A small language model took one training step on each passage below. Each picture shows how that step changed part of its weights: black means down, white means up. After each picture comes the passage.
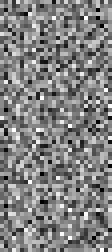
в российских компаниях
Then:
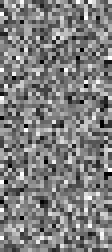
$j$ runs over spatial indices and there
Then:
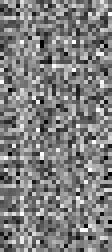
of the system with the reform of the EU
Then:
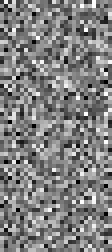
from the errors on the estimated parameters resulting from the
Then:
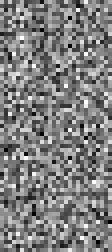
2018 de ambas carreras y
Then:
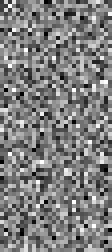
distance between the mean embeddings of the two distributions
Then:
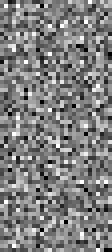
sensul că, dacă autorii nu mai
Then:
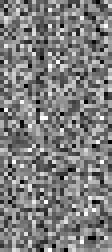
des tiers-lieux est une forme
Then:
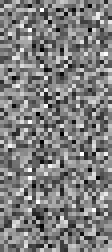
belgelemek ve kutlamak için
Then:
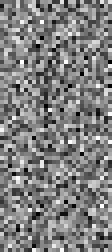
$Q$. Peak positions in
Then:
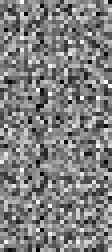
formal da vida acadêmica, mas uma
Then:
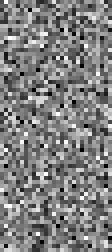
get the probability of triggering PFC
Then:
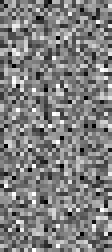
although for $T>0$ one actually
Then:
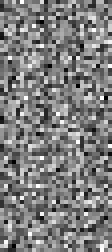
teaching methodology for each. However, it should not
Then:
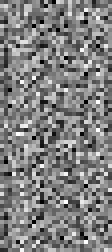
кенглиги 60 см 70 см
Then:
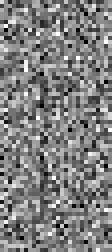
Bu olimning asarlari rus tilida
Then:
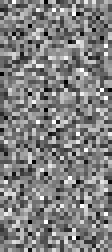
in the control] \times 100. After calculating
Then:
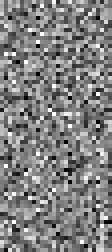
высоких температур РАН
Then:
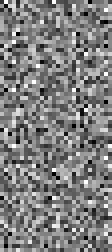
with the observed extinction for stars from the three
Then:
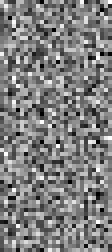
de intervenția propriu-zisă care a
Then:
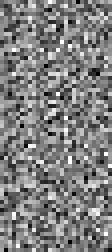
et al. (2022). Data management planning:
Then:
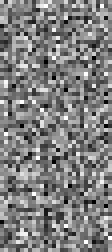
to the evolution of bipedalism remain to
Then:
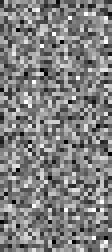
for a user to find a particular article by searching
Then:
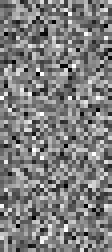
Cobra). The etch rate is
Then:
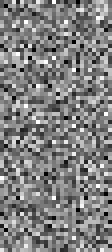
calculated confirmed the values for the given dates that
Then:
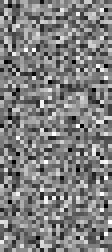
والمتضلعين فى
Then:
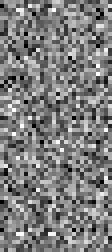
by trapping and cooling about $2
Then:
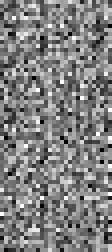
vender. Trata-se de uma
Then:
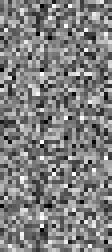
most important factor of production. This study tests the model
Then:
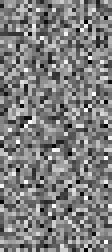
a possible ingredient in their evolution
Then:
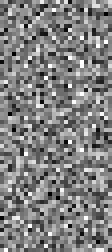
tarjima mashg'ulotlari
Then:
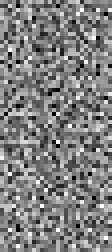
o‘zida aks ettiradi.
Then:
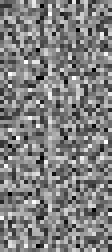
alternativos, para um descarte final
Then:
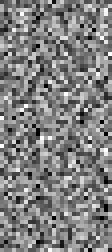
Obstruction Ethan Mitchell,
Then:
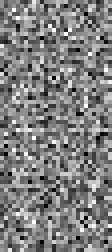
late times. For the sake of
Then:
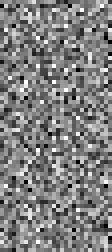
in a mean magnetic field corresponds to a rather
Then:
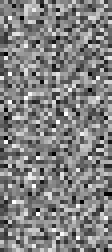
определены наиболее
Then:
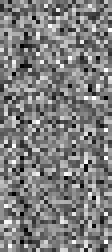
the ultracold neutron results (the ones
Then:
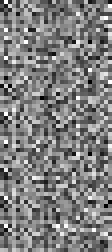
using the information obtained from the different individually
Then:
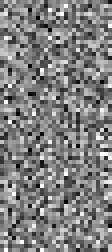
dipion mass distribution is replaced by
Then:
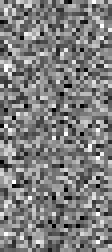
пытался объяснить
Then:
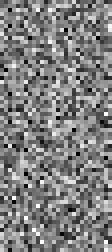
SD-OCT has the greater resolution which has more
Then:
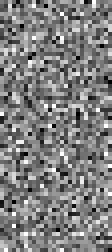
– five snake eggs. "These
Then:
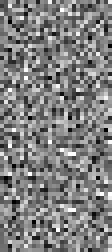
concerns were raised by the CCI, which
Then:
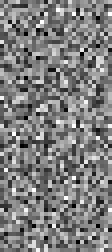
wrong about vaccine safety
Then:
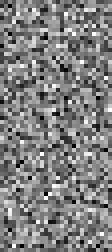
Acervo *Insecta*, 2023. Com
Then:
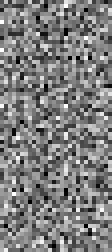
effective particle creation rate, $\psi _H$,
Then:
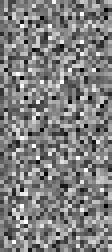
de invloed op het vermogen en het
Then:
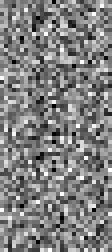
di Giovanni, viene
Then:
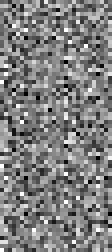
впливу освіти на
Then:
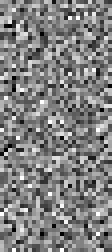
e cristãos. Conhecidos também como
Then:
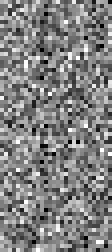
hisoblanadi. O'tgan asrning
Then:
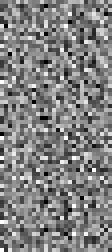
\citenamefont {Vabishchevich},
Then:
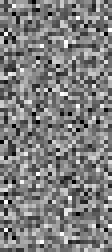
integration of spiritual and physical education
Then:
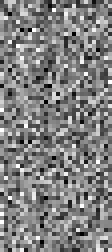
with well-known ideas from DV systems.
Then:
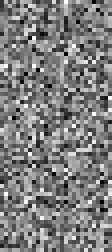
point in the argument is the assertion that,
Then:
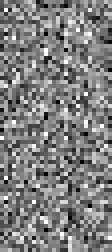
\cmt, \end{eqnarray} where
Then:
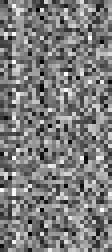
list z Litwy pisany*,
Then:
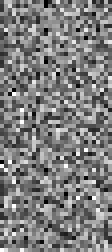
and pressure we have \begin{equation} \rho
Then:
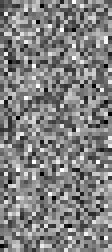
domestica*), сред които
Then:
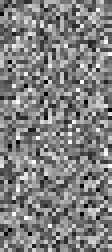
3.4)*. Cambridge University
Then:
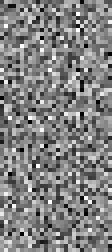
Here, A- The anion-solvating
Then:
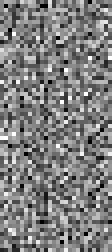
left adnexial mass measuring 1.94
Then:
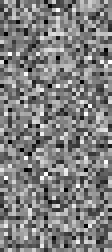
only the thrust direction needs to be
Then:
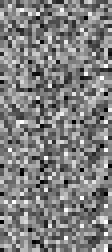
«Kodeks kumanikus»
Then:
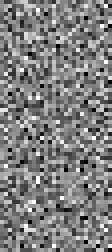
а не коли не знаєш,
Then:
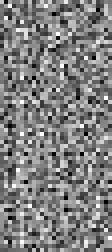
nalaze na jednoj
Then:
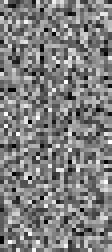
Educación Superior: una aproximación
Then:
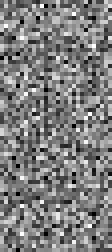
way we add to existing activities, reports and knowledge
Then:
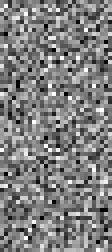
Each member's milk is tested for quality
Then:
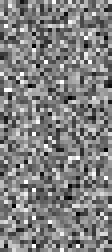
required like SOUL (Software of university
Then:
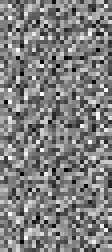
ресурслардан оқилона
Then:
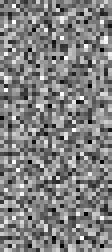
komünist" addedilen önemli
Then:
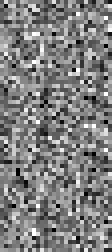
for the training, nor for the validation, so
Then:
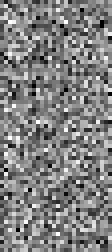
the political nature in which nation states assume legal
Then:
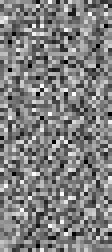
heroine, Rukmani, is
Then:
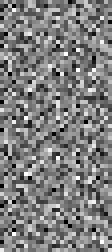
& 124 \\ \hline \end{tabular}
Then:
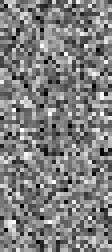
with $N_{\rm s}$ sensory
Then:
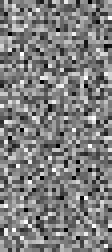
down the 'frontier effect', a
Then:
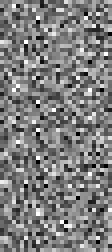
вагомим внеском у
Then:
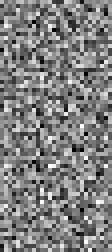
Atakov, S. S.,
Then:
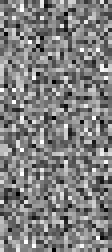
$AlPO_4$ and the
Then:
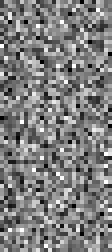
Guidelines to certify the Plasma
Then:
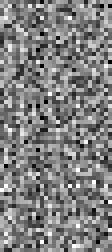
dos proprietários e direção dos arquitetos,
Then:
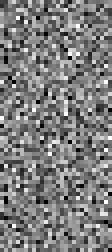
radio-loud NLS1 and
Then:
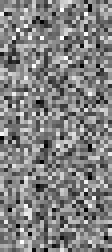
depinning avalanches. In this
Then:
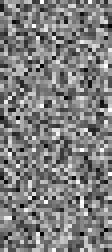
and the {EM} algorithm. SIAM
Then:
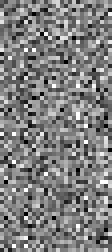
cycle and must be collected so that the cells can be
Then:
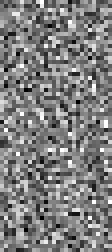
potential Money Laundering and Cyber
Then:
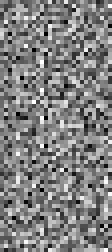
Language Teaching. Cambridge University
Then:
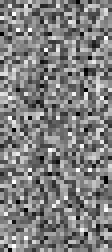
olish va eslab qolish ham
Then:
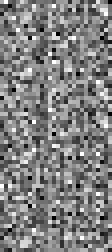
O diálogo funciona para
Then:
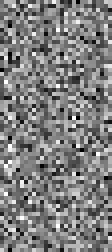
if it were dominated by the QED radiative
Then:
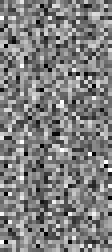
important role in sustainable livelihood and poverty
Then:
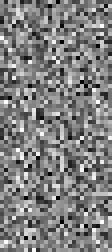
M. : Izd-vo IMO,
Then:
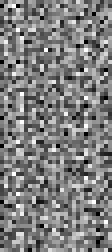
oğlak gördü ve onu
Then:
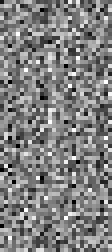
None of these approaches is evidence-based.
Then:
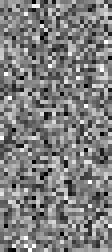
monotonically increases with $\lambda_1 >
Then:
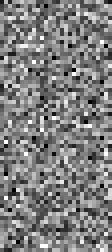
an input text. The categories are broadly
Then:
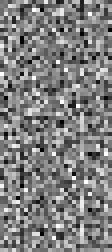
{\bibfnamefont {M.}~\bibnamefont {Wouters}},\
